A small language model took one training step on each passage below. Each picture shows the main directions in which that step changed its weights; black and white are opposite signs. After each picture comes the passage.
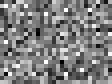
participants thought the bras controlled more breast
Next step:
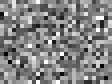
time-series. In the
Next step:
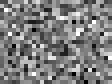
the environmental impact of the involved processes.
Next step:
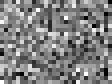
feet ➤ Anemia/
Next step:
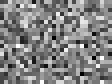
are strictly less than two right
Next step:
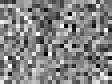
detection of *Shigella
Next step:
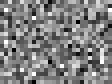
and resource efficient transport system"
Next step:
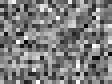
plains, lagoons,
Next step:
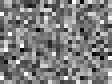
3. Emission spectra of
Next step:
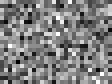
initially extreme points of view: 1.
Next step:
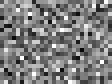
remain, including stigma and discrimination
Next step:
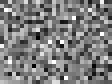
the products at the end of their
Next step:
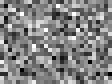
it to make direct comparisons over
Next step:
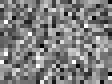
Palakkad is warmer
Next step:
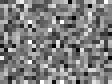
script, literature review,
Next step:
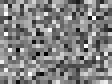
or relatives. Limited social
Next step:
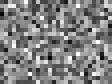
among others. Any project with
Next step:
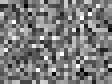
quality engagement of Roma students left much
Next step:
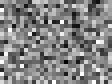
takes place at the *ortho*-
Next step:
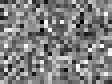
refers to a prescriptive regulatory
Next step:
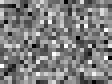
gained much attention regarding its potential as an
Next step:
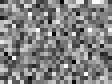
uncertain parameters. In this work, this
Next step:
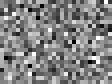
G. Niemeyer, and
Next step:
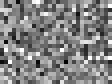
step n are computed iteratively.
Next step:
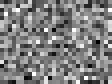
equivalent area fractions of the
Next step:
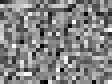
interactions computed using DEM. Different
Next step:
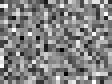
when it comes to children's health issues
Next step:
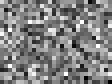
the obsolescence of the past
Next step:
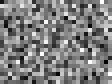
can be used to represent a
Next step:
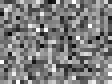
Asteraceae family [31]. Its
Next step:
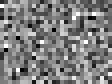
to prepare an offertory of
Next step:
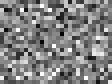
a language community is a kind of
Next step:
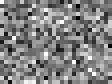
surgical outcome. Closely observing
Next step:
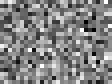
ways, and Figure 1 presents one such
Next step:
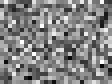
Journal of Medical Anthropology**
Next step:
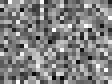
of scratchthai: A
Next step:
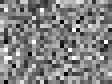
by producing antibiotics or
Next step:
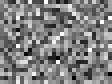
There was a check of the data collected
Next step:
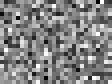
A recent definition of cloud computing shows a
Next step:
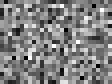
windows, sometimes as short as 24
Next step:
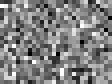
phenomena [10], just to
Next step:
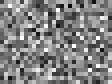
poor funding of secondary education which appear to
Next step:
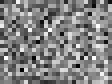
nature and comparative action, which is
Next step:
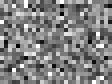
practical maxims with a view to
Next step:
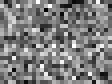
submitted final version. Competing
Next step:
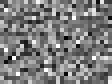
the smaller of the three particles:
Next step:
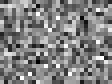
included, based on reporting on CBL
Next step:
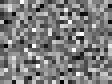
study we found a significant relationship
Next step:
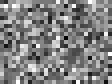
dependence. The goal of the present
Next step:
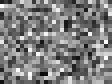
data may be reconstructed with the
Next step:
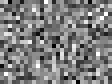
of the efficiency of investment utilization in the
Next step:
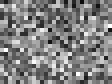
performance in out-of-field
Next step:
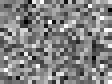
are very few, so the investigation is
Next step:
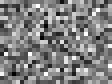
influenced by several factors, including technical
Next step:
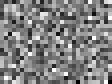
each of the animals living in the
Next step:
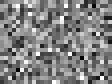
time. RF powers vary as
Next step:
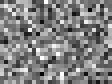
crack occurred at (a) the
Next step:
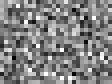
Anderson, F.
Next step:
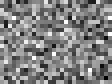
in the class. This further helps in
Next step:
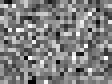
Act,2009 awareness among Government male and
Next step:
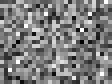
equivalence, and the global
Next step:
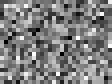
surroundings. The design is made to
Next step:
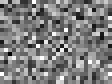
is need to adopt a comprehensive ecosystem
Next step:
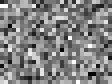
relevant to enable decision makers to make
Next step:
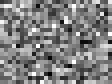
reported in previous studies. For the
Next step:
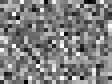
of her brother who were seeking
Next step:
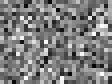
– SLM product surface after laser
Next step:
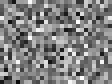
- normal rats received polyherbal
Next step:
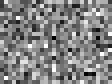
Randomized Block Design
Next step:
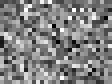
first objective “about” is to
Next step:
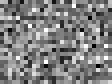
of AI-generated images
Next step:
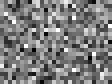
fig. 2 E). From this level
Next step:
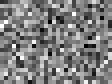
reactor vessel and the concrete
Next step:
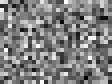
to the brand's target audience
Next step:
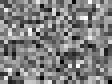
the link, predicted values of bit
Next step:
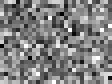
Université Fondation: This
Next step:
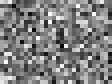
ranges are compatible with large scale
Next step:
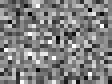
account the cultural location of the product
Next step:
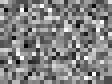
a human finger model. The sensing
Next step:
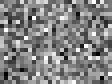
and 10(e) shows the pair
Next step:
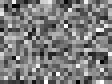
at work" - Comparing European,
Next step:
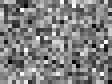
no clinical improvement after 60 min
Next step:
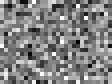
study. The researcher administered the survey
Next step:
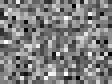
"Performance Evaluation of Classification Methods
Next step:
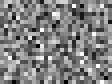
perspective, classical piano music
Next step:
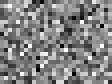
attain the low values endangering the
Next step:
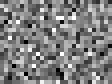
of the main character, created an original
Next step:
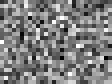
market trends, enabling data-driven decisions
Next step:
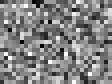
needs related to their developmental stage
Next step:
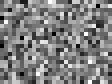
Card, eds.
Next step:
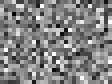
Timoshenko beam,
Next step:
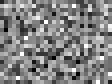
can be represented using graphs or divided
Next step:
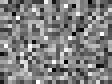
of the project contents and dimensions.
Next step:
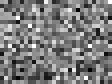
of a dataset is an elementary
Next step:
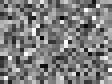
Sample 1 A(TA)
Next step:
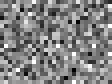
age, height and weight. The present
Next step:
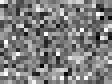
such as critical thinking and grades
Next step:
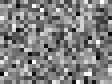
Sunday from February, 2020 to
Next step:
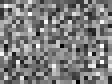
house. This suggests that the effectiveness of
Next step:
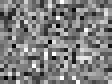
negative electrostatic charge of clays
